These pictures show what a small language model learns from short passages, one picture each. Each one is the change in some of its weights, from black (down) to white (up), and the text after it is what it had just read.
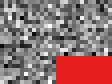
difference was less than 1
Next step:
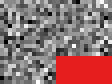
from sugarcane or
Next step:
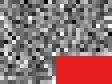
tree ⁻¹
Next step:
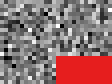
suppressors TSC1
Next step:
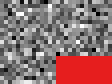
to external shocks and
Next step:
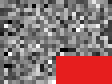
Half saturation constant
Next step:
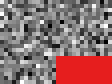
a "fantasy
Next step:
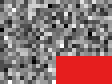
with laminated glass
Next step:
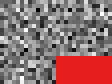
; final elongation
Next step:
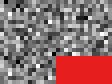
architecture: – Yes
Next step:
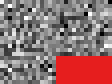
entry would be the
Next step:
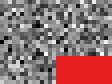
with an 18-day history
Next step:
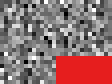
members and associated partners information
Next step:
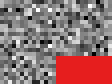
the graphic editor they
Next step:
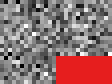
before assembly to
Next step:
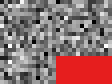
Similarity produced the more
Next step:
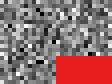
to) numerical algorithms
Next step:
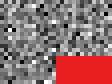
that recently reported by
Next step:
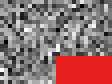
was heated from 300
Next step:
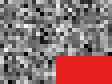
to have a huge
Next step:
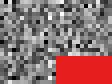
entre 72 %
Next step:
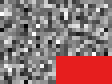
corresponded well to the
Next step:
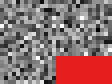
Salerno, therefore
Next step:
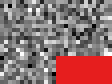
100 times, mean impact factor
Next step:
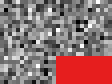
elbow of influence the
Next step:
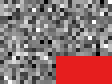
on electrostatic,
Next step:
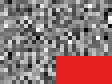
of Oman Sayed
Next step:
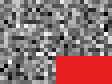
in tertiary care
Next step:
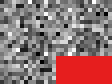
on data published by the
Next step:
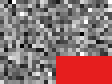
current plans to publish
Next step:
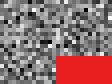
the homeland consist
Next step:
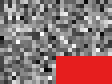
experimental group while PCEA
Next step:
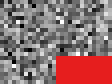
and church members could
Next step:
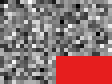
European countries, as seen in
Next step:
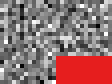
addition, pregnant women
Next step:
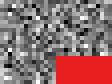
(%) Z Value
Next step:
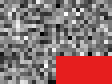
by the probability mass function
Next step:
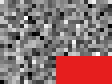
brands gain
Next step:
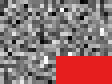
as well as competition),
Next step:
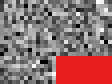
applicable state from the
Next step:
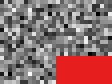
as gated linear units and
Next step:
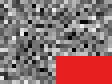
and any other user. We
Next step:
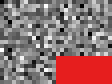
For example, social assistance
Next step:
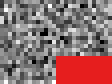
concentration in the crop
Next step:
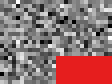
the environment often spoken
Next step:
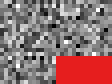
process. Figure 7.
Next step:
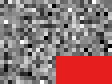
on the background that has
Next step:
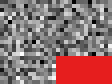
spreading, which can
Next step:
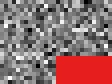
MAA: Material
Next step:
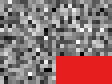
varied significantly for both
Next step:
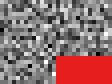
strength, melting temperature
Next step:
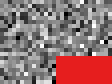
was focused on developing
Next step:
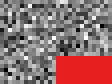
were projected but became
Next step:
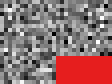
score that are categorized
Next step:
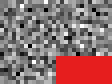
to boost production and
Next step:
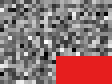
the president's
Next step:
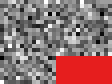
formation with an acceptable
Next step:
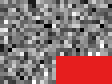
filling of the
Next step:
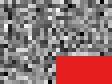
To this end we took
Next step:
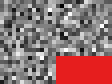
formula, H is the
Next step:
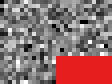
and generalized results.
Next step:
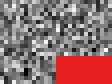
online survey questions. -
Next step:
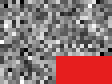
EC: European Commission
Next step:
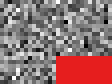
4 Adapting the system
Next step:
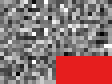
grafting process and the
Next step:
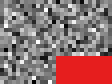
Steady plane
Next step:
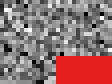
numbers by taking into account
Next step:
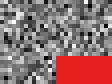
human and veterinary
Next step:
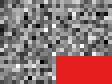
the performance of the models on
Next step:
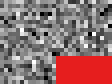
the ligands in
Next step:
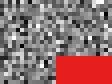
possible case, probable
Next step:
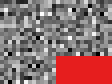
of *Vata* through
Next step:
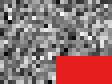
Thus, firm size has a
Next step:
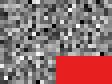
epochs and
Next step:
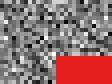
fire, the vertical
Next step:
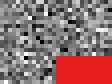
to single penalized
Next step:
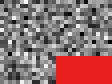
with proper dopants),
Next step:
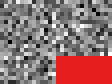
to the bride in
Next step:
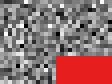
finances while also generating
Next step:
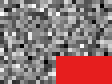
though we will lose the
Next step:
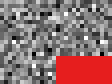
the probability rules, it's
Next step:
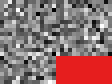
2.6% of respondents
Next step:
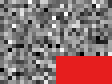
be done in a single step
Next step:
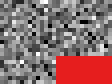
and usage of energy
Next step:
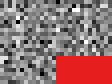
the H_∞
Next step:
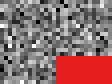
undetected due to
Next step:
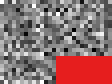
OP poisoning and
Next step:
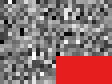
performed jointly among
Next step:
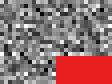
to AHSS researchers.
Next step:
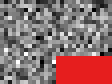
Ababa too.
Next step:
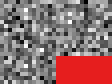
6 New Zealand
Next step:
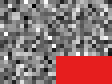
[11] recommends the
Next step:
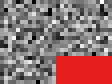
higher than the fasting
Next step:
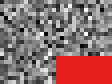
majority 34% are
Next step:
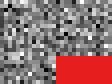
solubility in water,
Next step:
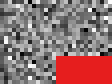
Missions University,
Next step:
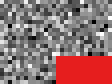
with mathematics. 4 I
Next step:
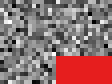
- **The optical signal
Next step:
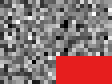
sky tourism is any tourism
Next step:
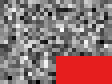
used for finding out the
